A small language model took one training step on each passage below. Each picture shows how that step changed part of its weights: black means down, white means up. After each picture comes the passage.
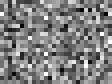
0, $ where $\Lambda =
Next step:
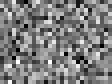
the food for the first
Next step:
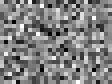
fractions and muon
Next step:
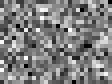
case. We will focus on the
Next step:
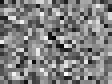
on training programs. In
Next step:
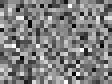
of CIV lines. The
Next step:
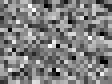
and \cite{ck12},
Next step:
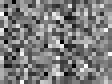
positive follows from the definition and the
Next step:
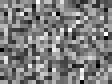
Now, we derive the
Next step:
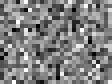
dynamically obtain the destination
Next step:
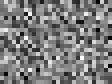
that also in this case the fluctuations
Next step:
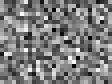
anisotropy. We have measured
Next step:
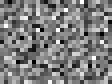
and the source was observed for a
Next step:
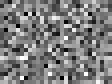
of certain surfaces in
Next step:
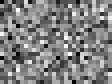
we studied only a handful of
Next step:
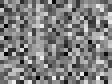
implementation of efficient parallel algorithms on
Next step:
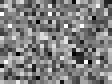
literature for annotating text.
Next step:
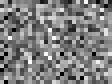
in perpendicular and parallel
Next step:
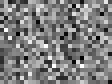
to the sector of positive
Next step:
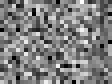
related to the larger fraction of charge
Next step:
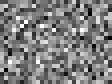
assess the impact of assuming
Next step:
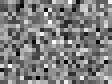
to weaken the bounds only
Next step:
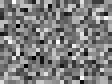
field dependence of the linewidth of
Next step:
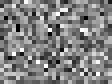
of defects were created and
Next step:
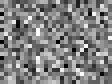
important to know the value of
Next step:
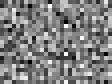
different coronal views.
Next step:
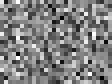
in this paper is of general
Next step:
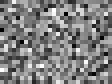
Voltage (V) |
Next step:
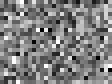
5cm \rmftb
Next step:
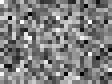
the zeroth-order Hamiltonian
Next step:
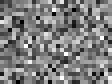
the same level of published
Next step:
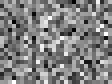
interfaces have been identified,
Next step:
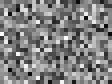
and healthy | Table
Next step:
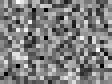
dissipation rate are in
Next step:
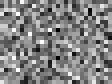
quantized graph naturally
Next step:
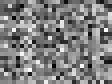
and open standards defined through
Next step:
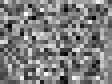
subtraction of background, the
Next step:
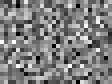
approximately one minute (short
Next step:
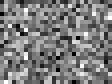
from the source term of electrons or
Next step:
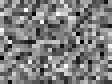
modern high-energy physics experiments
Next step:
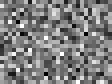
those from QCD and those from
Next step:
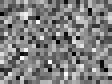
stored at the start of
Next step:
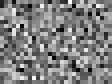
the stage decisions.
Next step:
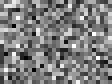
the standard approach has no chance
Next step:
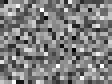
not at the 5-7 ones
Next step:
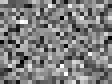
of the cracks. As
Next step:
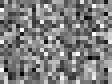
a cosmology with ${\rm
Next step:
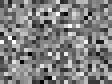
relativistic jets are highly
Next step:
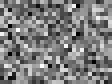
expansion of the ground-state energy
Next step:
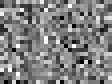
of an analysis facility.
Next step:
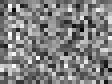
In the literature, comparisons
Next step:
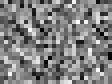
dark matter halos, which can
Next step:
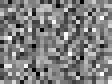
previous tests for convergence allow
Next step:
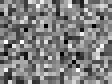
day. Typical system
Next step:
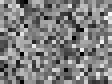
manages the pod as the
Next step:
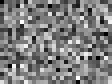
most effective charge transfer pathway for
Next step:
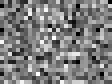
the lowest Landau level
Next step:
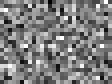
time-evolution of large systems
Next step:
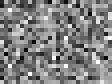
apply quality cuts to the
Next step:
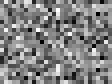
{\bibfnamefont {A.}~\bibnamefont
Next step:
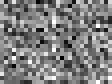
locally AdS spacetime.}
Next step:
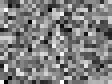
a green square, and
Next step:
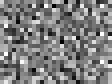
the spectral parameter $\lambda$ and
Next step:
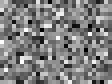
detunings to obtain a
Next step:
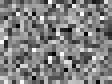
of charge carriers, and
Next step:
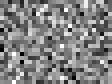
parameter $\alpha$, which measures
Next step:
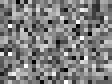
d$, then it is moved
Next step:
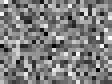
that the correspondence between phase transitions
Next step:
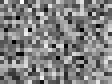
permutations $P:
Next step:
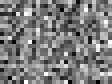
continues the shell becomes
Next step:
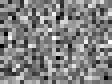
be calculated by using the perturbative
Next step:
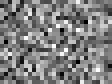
the individual distributions according to their relative
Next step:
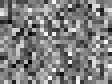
SPI datasets from an
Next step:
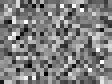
calibration files. The
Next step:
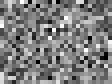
correctly anticipated that
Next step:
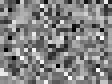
number = 1, pages =
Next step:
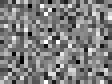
from each others due to their
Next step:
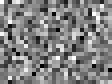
value of $m_{\rm
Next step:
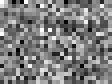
Brahe concluded from
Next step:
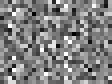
where large scale surveys will
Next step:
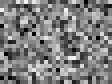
Galaxy. It is the
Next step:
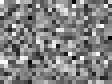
from this approach are in agreement with
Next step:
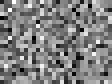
who selected each option when
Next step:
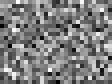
for future work. A potential
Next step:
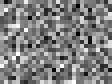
indeed suggest that the
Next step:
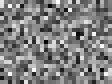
close to the Gardner ground
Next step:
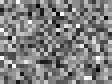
the two-body triton
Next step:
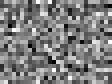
multi-level soft-match
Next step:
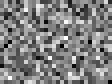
at high enough energies. In
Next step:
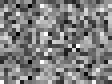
However, atomic IDs are
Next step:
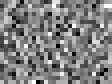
mention that uncertainty %%%
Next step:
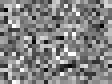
hybridization upon
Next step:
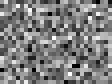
Fig.~14). The contribution of
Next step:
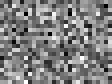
we show the fraction of pulsars
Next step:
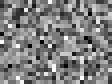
being limited by the phase boundaries
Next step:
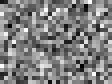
the GDR where, following
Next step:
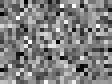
desirable to provide support
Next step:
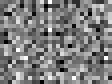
geometry typically remains very small
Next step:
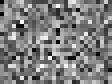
formula of statistical mechanics for
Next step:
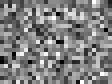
shell needs to be
